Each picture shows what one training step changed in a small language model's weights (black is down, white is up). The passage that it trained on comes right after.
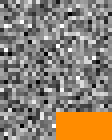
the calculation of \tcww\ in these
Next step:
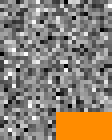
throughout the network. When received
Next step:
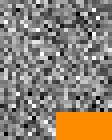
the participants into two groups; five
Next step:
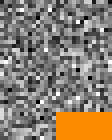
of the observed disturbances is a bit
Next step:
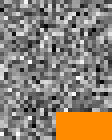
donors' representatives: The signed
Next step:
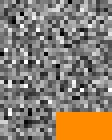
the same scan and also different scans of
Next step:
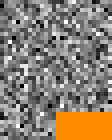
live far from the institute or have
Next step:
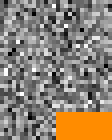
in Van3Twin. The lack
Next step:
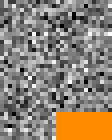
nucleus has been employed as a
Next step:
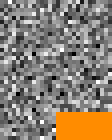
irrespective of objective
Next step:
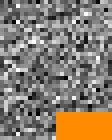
Belgium, France,
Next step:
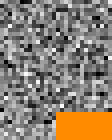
in the process of accident recording.
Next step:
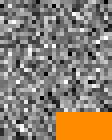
model. Also, other mechanisms such as
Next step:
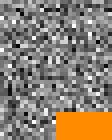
a convenient tool to establish
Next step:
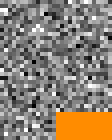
the Kediri Market. The
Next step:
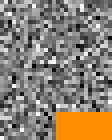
negative $z$ direction. The
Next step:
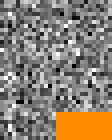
range of both generalized (e.g.
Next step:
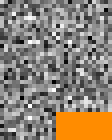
AAY member count has been
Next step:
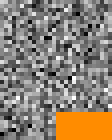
pivotal in the initial screening
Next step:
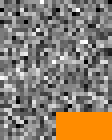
the following symmetry transformations \br
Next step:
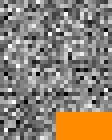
depends on the existing dynamics of
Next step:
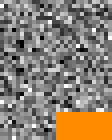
to $d>5$. The key point is
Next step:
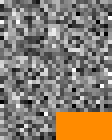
n$ Layer 4 2 $3 \times
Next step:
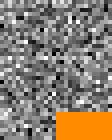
by two methods : direct counting of single
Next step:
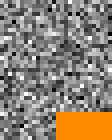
{\small \emph{Instituski
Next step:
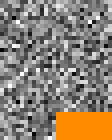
and computed tomography do not
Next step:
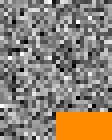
Higuchi, zero order, first
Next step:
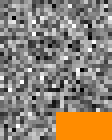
used in heavy-ion reaction studies to
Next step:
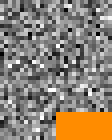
mmHg. The pregnant
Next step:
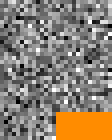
$ along the Euclidean time. The
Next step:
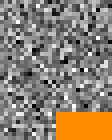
We have included a total of 29
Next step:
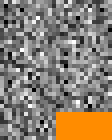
actuators and sensors, weight
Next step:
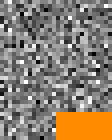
the theory on the D4-branes;
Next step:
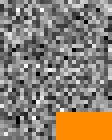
research community Melaleuca
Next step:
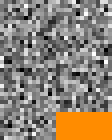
discipline which constitutes the
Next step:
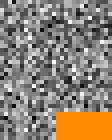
${\cal N}$ is the normalizing
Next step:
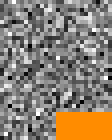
the product of mass and cutoff parameter
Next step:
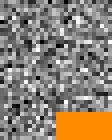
between using a new dialyzer and a
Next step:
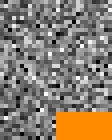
\lb {H(t)\over
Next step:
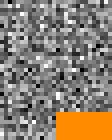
time, where $(m/a)^2
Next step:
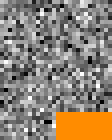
as a grid method starting from the end
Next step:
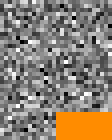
view, respectively. We follow this definition
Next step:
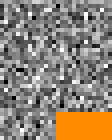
Pallottino ¹ ,
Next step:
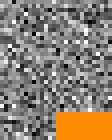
are difficult to distinguish with the
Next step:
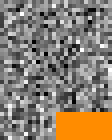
or architectural changes are present the
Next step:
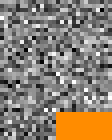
strength in a stress rupture
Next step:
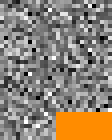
mobility in the European Union to
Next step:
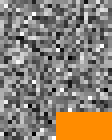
(%) Total Mean Std.
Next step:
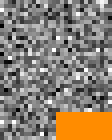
tools and new processes. In this
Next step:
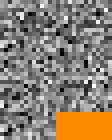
concern for a clinician as well
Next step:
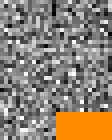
model the transformation operators ($T$).
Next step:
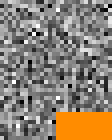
came back to India on 1st
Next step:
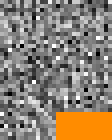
Lines or Not Two Lines?
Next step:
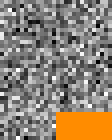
the six genes. Shorter
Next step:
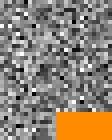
details and includes the link to the information
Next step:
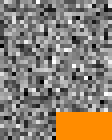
by different service providers, which
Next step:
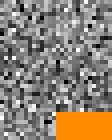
localized dust heating in the ISM
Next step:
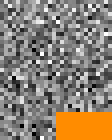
carbazones compounds have
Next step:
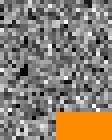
{Jackson}, {Jones},
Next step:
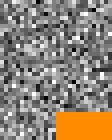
precondition for aggression in
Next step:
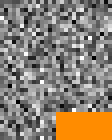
fulfil the functional requirements as well
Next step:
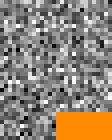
particularly useful in this research.
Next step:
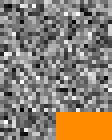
first order in Lorentz violation,
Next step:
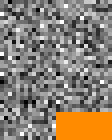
the Chocolate House. In this
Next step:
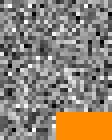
during the first winter, and the number of
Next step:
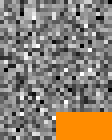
algorithm is shown to yield an efficient
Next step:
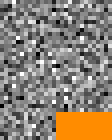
input power that is coupled into the strongest
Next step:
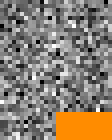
index of viability for artificial
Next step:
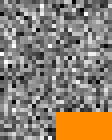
growth, therefore it is clear that
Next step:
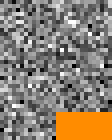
caused by solar cycle
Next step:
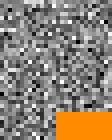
that its appearance is related to the
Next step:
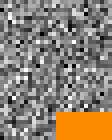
unipolar depression, coupled with
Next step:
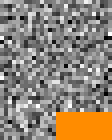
by sample No. 4. Petal
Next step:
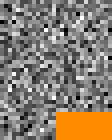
leadership styles may not adequately
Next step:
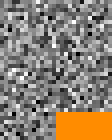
and standardized testing, especially in
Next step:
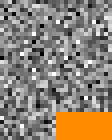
Lin H. Difficulties and
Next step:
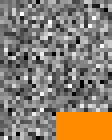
organizational citizenship behavior of
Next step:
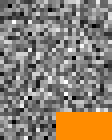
script-writer and widely
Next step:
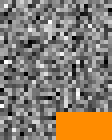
5 years Average Research Index &
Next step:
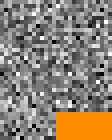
The usage of collective excitations
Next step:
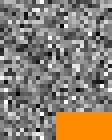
chronic inflammation, liver
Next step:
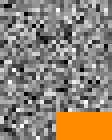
Hospital, Pindi
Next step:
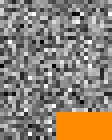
obtained in the present paper. However things look
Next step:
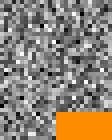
T6, and SH. This is
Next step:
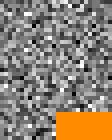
is not clear from our analysis whether or
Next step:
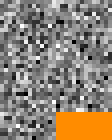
is not too preachy about it, but
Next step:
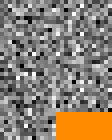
Total number of Samples in each
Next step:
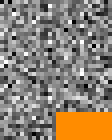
focused on its potential use as a treatment
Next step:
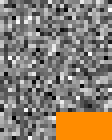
experimental evaluation of ResNet18,
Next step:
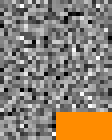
markets they work in. These views are
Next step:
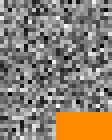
time. PSO was implemented to obtain the
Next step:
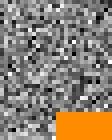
the Rectoral team, ideally the
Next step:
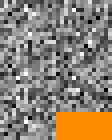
we will introduce the Fresnel
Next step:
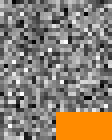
body language in appropriate
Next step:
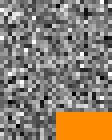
larger sample sizes and longitudinal
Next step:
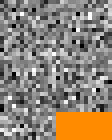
scattering of the orientation rate can
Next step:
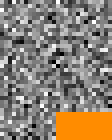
strain $\epsilon'_s >
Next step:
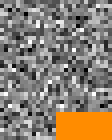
Nasir Hussein Selman
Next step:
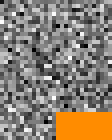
and the number of stops were deemed
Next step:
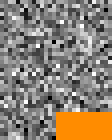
the deflection velocity through relay
